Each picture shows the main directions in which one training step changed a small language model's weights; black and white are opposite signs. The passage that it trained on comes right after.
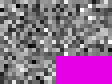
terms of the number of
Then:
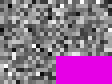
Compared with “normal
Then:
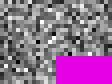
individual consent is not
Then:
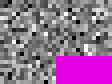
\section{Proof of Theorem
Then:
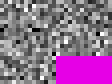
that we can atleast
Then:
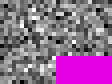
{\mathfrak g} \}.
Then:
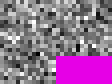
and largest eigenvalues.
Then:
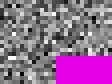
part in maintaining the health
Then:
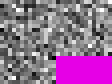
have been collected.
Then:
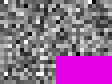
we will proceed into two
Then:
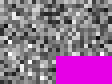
research has been done and much
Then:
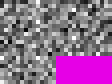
advancement in technology different
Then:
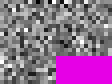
The coefficient of reliability
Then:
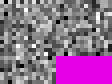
at an orthogonal point
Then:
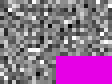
zones when critical needs
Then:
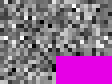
This is, first of
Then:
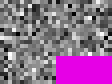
number of cases in the present
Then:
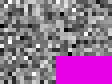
frequency. The output
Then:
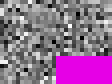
dataset, consisting
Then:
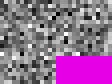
no new data were created
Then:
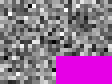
a \sf of a
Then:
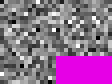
S. Rallis,
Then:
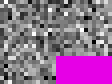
using the metric tensor
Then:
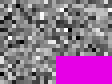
signs that ensures that
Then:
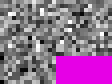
R \mapsto h(\log
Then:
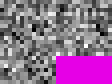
practices, and services.
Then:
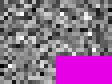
stronger statement that inside
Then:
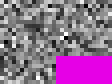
receiver group the that
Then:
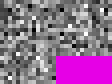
BMD After
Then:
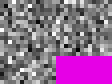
a leading health problem
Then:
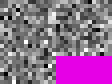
& Exceeded \\ &
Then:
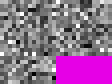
case consists of the
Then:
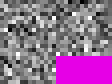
Litres of water for
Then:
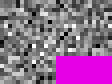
is important to realize that
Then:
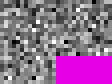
is, let $D$
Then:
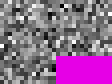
of soil mediated
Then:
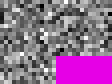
extrapolated data
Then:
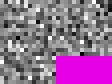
for partial isometries we
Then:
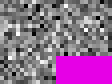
on the Atlantic
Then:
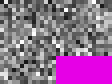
the corresponding reflections,
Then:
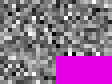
lies on the right
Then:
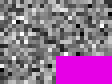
dense in all the spaces
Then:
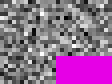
t$}\} \subseteq
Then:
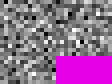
But there exist examples of
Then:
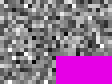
each realization ; in
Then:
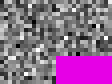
even. However, the direction
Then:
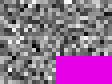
on a limit domain, while
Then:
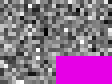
number but as an ordinal
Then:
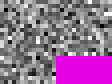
and $R^r$
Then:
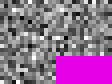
learning exercise –
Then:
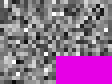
6 shows the P-V
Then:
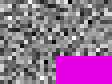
understand the extent to which
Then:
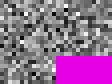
decrease the volume of
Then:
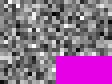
of the end of the
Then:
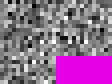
for all sufficiently large population
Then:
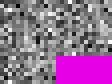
surfaces of the compacts
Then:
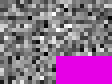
contributions to and careers
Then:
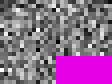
can be viewed as an
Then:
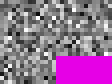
Using the {\tt
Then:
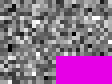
about the best approximations of
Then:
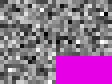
differentiated public.
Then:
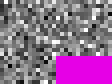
put an end to this
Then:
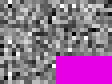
of Spence et
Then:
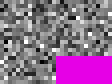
model based on the ideal distance
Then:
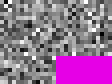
the original titles.
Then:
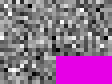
a center point, a
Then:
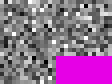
any $G$-character
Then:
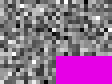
used frequently in this
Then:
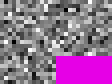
other words for any graph
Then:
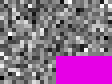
the problem by imposing
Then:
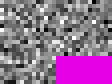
obtained as shown in Table
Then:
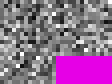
of reading the literature,
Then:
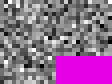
of $B$ for arbitrary
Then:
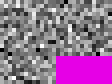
is a group that is not
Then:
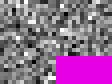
of gravity method when
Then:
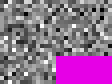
Sibyl of the
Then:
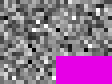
$$ \Bin and hence
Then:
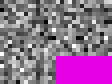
problem was studied by several
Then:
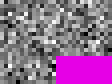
free polynomial algebra of rank
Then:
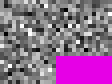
75 EPS blocks
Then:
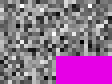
used to evaluate the
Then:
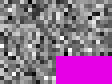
into the confluent
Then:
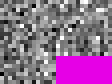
matrix $\bx$, and
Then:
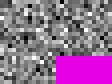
= bex + point +
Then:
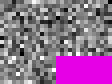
\quad \forall j
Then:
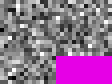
solvable subgroups is
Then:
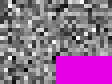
develop. Many were provided
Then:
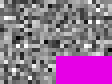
they live or where they
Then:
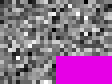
rent and sell
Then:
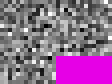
and Sport")
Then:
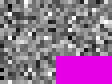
} 1\leqslant
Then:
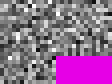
change from yellow to
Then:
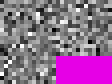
it follows that \[
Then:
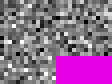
local Robin form
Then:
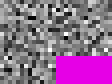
turn transmit energy for its
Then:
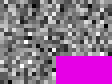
between observed and predicted values
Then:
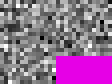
in the nodes of
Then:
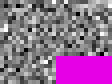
fibers in sciatic
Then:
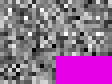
a_\beta \in
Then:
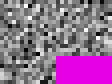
on $\Delta$ in the
